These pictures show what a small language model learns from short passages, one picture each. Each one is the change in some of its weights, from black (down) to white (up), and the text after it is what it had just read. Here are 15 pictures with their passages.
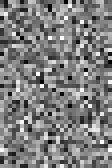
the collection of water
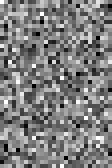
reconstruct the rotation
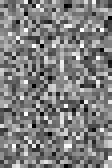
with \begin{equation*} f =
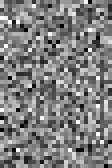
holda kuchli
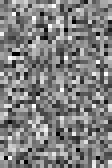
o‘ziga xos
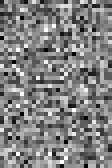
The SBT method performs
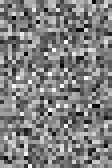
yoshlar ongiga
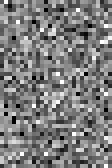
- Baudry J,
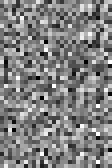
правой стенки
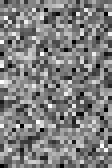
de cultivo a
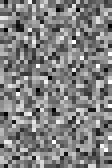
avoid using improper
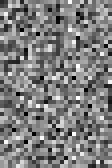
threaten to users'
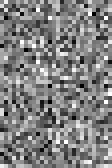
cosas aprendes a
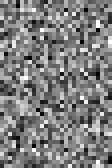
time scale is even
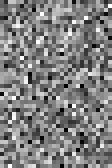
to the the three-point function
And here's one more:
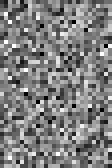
greater number of
